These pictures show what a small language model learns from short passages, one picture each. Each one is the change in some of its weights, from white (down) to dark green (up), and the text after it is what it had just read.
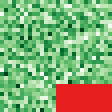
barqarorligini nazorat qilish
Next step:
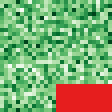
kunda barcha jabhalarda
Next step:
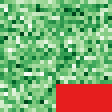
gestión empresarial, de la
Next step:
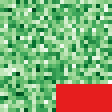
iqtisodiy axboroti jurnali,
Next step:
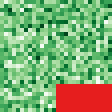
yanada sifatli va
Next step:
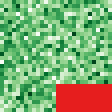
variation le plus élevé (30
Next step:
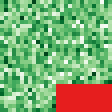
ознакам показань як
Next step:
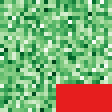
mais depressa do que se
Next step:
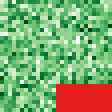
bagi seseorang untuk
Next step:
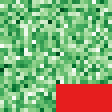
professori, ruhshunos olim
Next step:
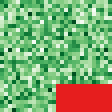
Turkic and Mongolic
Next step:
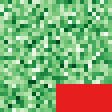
de interface, como os de
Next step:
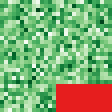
de los felices afrancesados
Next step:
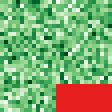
por ser: generoso,
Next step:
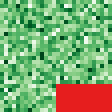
*Tussen de Regels.
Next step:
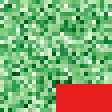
el mercado y a quien se
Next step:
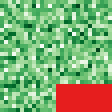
Viktorovna, Candidate
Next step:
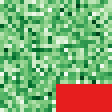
dei più tenaci
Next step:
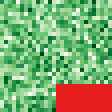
programlarında ise İşletme
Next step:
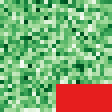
barreiras atitudinais e
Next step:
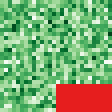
da umidade, lavar a área
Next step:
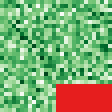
Ключевые слова:
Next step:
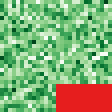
borilgan ayrim tadqiqotlar,
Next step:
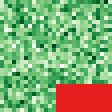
qarashlarida ma’naviy
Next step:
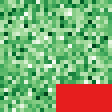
las tecnologías de inteligencia
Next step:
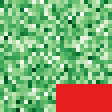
Punkte erbringen: -
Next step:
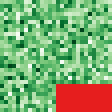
da más de 5 V; se dice
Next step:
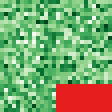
região metropolitana de
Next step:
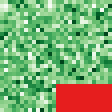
V. Zinchuk.
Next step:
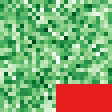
PAI que en el PFP
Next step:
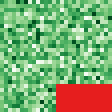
the summer and autumn
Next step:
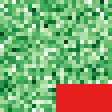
bei den Olympischen
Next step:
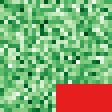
человека). – Самара,
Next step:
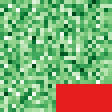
para determinar si existen diferencias
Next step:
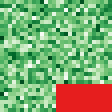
I am the force that makes the
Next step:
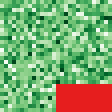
selama masa pakai aset
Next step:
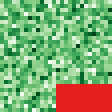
placed on the Model
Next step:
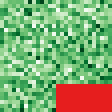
қанча археологик
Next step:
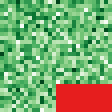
saqlangan adab odob,
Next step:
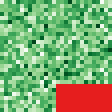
преподаватели активно
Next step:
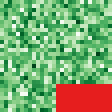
Pas de couverture
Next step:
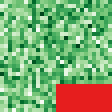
belastbaar bedrag
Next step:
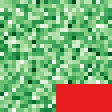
la station Nord, on
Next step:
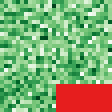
Astrología de la Universidad
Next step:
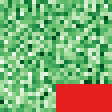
ưu. Quy
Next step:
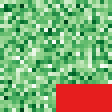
AV. Critérios
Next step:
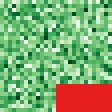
Unión Europea (UE)
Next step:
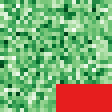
• Komplikationen bei
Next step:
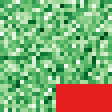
Bei der Züchtung im
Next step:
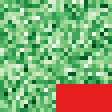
chet tili dunyoning
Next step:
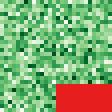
codificação do direito.
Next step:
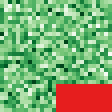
виражене позитивне
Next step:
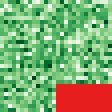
hídrica. No
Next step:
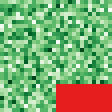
à patologia dos objetos
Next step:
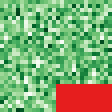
Кон, А. В.
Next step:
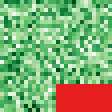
el objeto de estudio,
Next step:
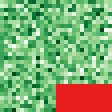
Observou-se que as
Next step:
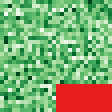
dementsprechend nicht
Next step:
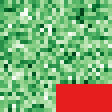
en ziekte niet meer
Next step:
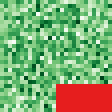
PhD, Associate Professor of
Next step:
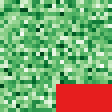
transcribo las definiciones con
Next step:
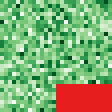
чиқаетган ва экологик
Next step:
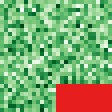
"Pidana Mati dalam
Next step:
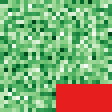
Ular ijrosida komplekt
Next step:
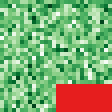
- Banco Nacional de desenvolvimento
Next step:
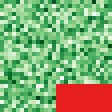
ta'sirini isbotlovchi
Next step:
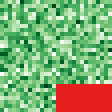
Ўзбекистоннинг ўрни
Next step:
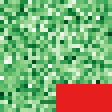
натижаси жалб этиш
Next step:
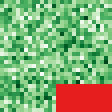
setores mais afetados neste
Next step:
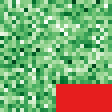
holat sug'urta
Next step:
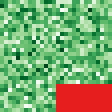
de neclintit¹⁴.
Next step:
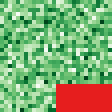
(2022) La conveniencia y
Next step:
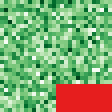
como trabalho futuro a ampliação
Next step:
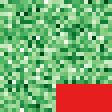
o‘n va sakkiz
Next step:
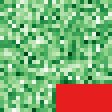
e indicadores operacionais A empresa
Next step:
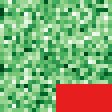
yillarida tanishadi. Uning
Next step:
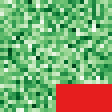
V, Marras E, Restelli
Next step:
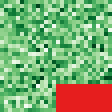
духовенства в 20-х
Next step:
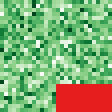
și condițiilor care rezultă
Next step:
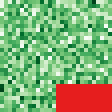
Aeronautics and
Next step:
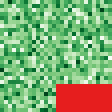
de *type* : - pas de
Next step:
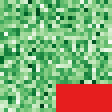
ordem social competitiva.
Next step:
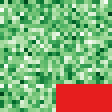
oladi. Bu ularning iqtisodiy
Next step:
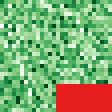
un producto o idea de
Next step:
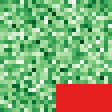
polskich dzieł,
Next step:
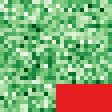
Türkiye devletinin
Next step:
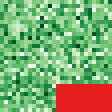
sluiten zal hij al
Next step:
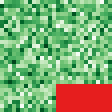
va siydikchilning kam
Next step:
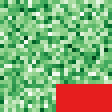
1-jadval № Na'm
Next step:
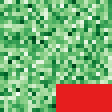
давом эттириш давр
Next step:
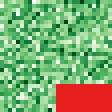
xizmat qiladi. O'rta
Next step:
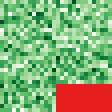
и экологической деятельности
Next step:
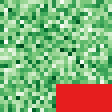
фонетические навыки
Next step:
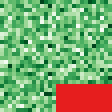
наличием вторично
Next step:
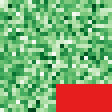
comunicación digital y visibilidad con
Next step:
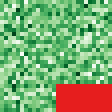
the other members of the
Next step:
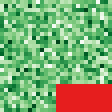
di Puskesmas Putri
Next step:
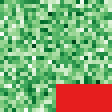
Sumber Data Data primer
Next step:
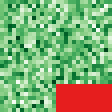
als Privatmann, als
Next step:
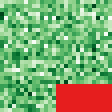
olib aniqlanadi. Yaxshi
